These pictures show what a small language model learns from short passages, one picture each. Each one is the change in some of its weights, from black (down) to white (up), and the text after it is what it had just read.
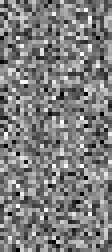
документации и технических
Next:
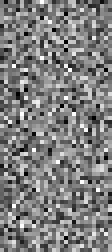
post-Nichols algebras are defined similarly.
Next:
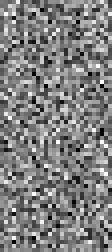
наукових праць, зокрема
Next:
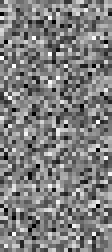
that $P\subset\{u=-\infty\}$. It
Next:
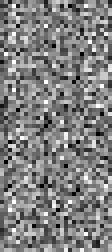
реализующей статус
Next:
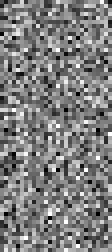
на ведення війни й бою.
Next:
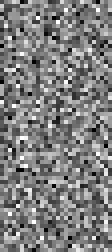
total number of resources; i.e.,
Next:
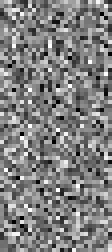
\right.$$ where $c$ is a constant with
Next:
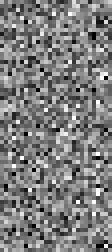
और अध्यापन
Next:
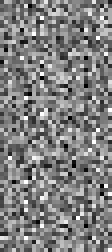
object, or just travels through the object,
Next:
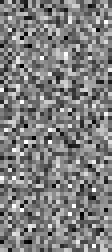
This formulation of quantum gravity leads us to the physical frame
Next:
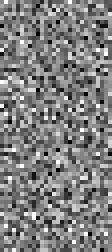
for details. For the corresponding pseudospherical
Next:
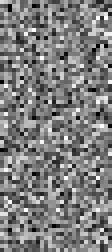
inflation).} \end{center}
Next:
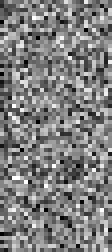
particles in $M$, and thus are confined when
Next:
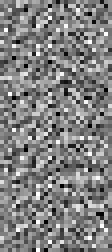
або викорінення можливості
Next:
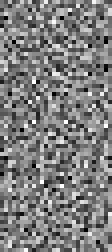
each configuration. (*) All doubly
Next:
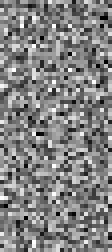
Classification: 35J47,
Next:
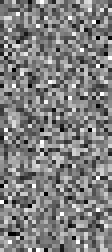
non-uniform because some sites are
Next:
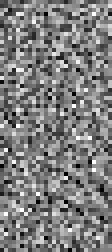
further geological and rock mechanical studies. The
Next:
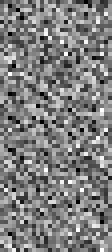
memes, gifs -, o
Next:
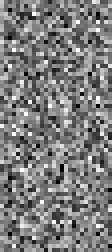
expression schemas (\shexone)
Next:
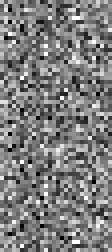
tasavvurlarda mantiqqa zid
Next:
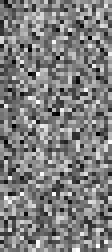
equation in \eqref{charode} and use the
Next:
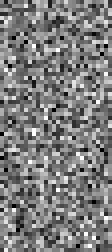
in the support of $\phi_j(x)$,
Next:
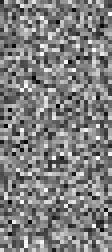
two mathematical objects, the objective state reduction and
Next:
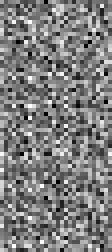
mertala2022finnish}. A variation of
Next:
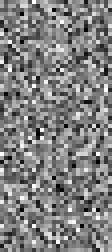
to study this flow, and in particular, to construct
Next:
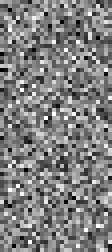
elements within the actin network. (b)
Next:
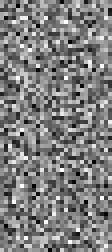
Belleville ou la Villette — les
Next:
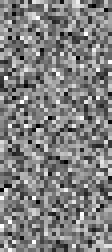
been employed in adiabatic quantum computing to recover
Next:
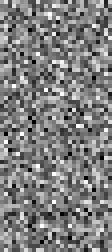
have fostered the intense star-formation
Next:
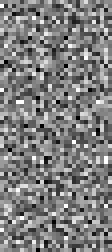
Quantum Hall to Wigner crystal phase
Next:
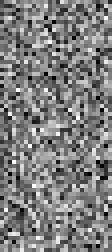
current trial $s_t$, and the
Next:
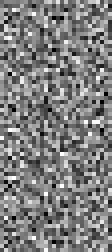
\QED \noindent{\bf Proof of
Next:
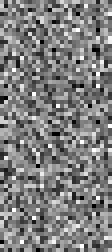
vectorized image $\x=\vect(\X)$
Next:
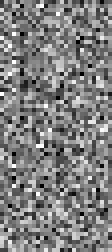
bo'yicha o'zgaradi
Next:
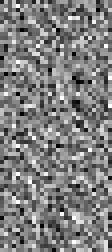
confirma a atualidade do tema e a
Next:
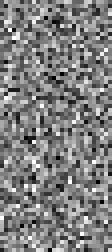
at level $k$. To end the proof of the
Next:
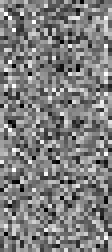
llega hasta los espacios del
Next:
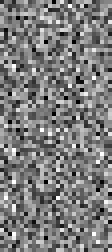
algebra homomorphism. \end{proposition} It is
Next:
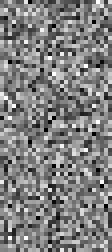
de examinare la disciplinele care au
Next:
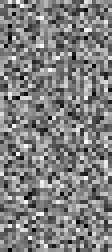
projection. We define the Moser regularization of
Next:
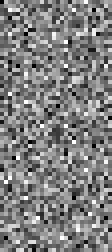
and RB~Iverson}, {\em
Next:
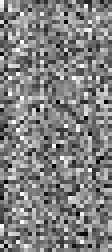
Isotope Mixtures with background and Poisson noise
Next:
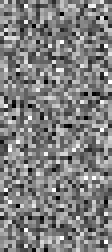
\end{eqnarray} where $F\in
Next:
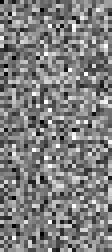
AYNUR¹, Burak
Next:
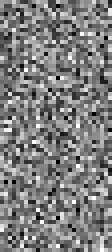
of a tensor is the number of modes, also known
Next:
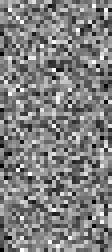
autonomous driving, robotics, and
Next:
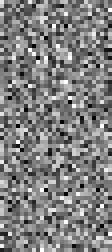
second aspect is providing legal backing for research
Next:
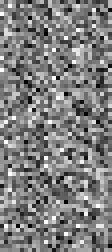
shunchaki gapirib berishi emas
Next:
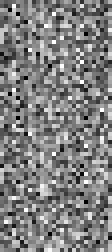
Всемирной организации
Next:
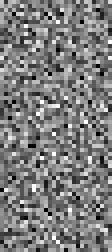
in the self-assembly process, we will
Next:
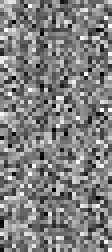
\mid \mid x_3 \mid+\mid
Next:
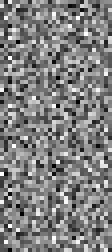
This can be seen on the modulation vector parameter as
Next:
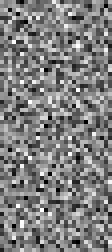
execuções pedagógicas, como as
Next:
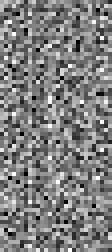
bilishning o'ziga xos
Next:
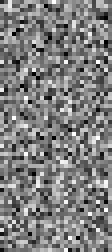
remains prohibitively expensive on modern
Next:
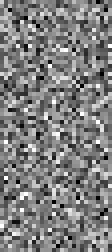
are, respectively, written as \begin{equation*}
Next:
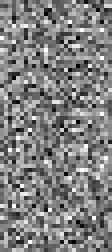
beradi. Agar biz C₃
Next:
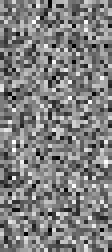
the original video version to several standard
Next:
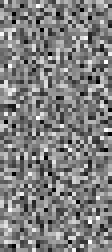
\text{'cubic'}$ if
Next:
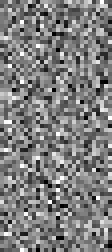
we have this signal image or mask, we
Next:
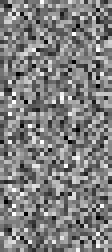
with a non-trivial factor. This non-trivial
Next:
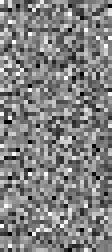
strained graphene nanoribbon in a
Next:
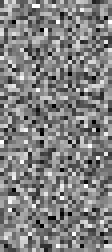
0$:\foot{ $S$ here stands
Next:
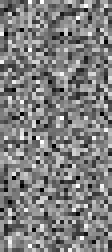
ha hecho que cambien en el curso
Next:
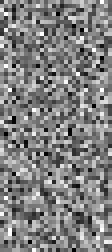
ko'ra inson salomatligining
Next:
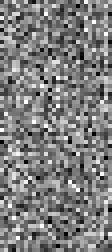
For each facet $F$ of $\D$,
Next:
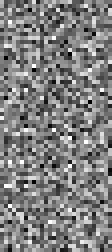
In *Proceedings of the 2015 ACM
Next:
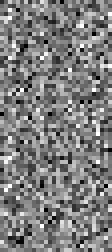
multi-index $\mathbf{j}_{\alpha}\in
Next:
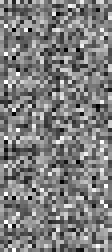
белгиланган хизматларнинг
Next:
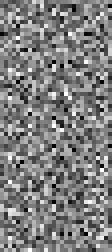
произведения литературы и
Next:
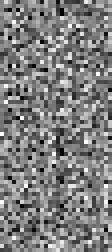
map. For example, we can finitize
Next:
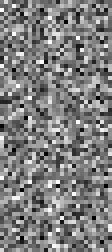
o'ziga xos yechimlarni
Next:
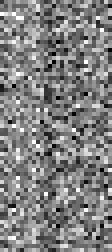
нормы Республики
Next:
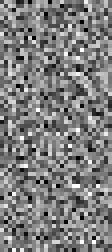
e extinta em 1971. O curso
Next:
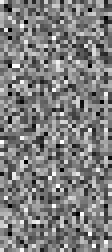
independent). Thus, the fundamental Weyl chamber can
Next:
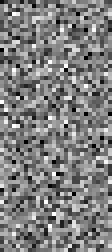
a hybrid of Bayesian and
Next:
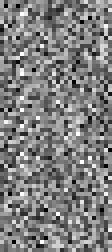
score and bug detection rate. Recently,
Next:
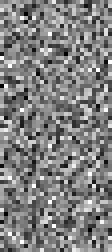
this article we show how to find solutions of nonlinear equations
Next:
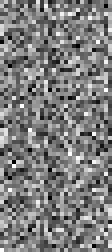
esta a forma de manter viva a
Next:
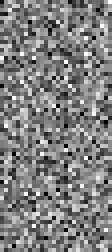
by the engine $E_1$ and
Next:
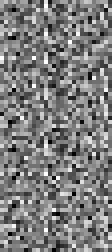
in flavor to understanding certain
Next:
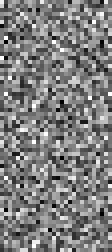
are more performant at identifying malware
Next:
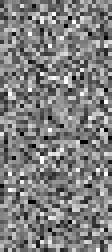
\ee For clarity, we have separated
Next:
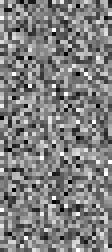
discurso à pobreza das práticas.
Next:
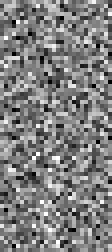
\item[{}] The problem to find the solution
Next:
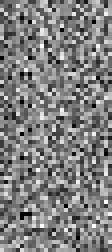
polaron) limit, the polaron is strongly
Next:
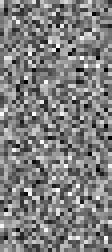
restriction operator to the real line, i.e.\
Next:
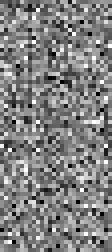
$\rho:J\la V$ be the
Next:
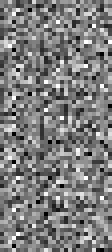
з субстрату рецептора
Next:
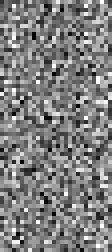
успешно реализована в
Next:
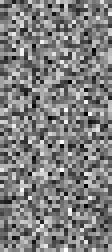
в середньому 800 євро за
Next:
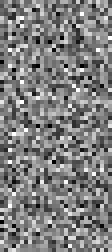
Stress in Pedagogical Activity //
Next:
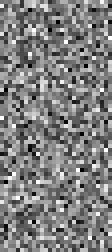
biggest segment, making the reconstruction
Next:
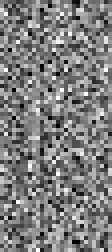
oshqozon osti bezi,
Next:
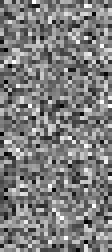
generated by ChatGPT in their math
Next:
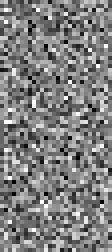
OU Langevin equation: The solution to
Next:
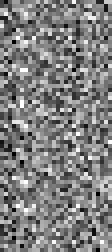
wird die Energieausbeute noch
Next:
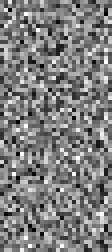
of the required uniform bounds, which are achieved by a
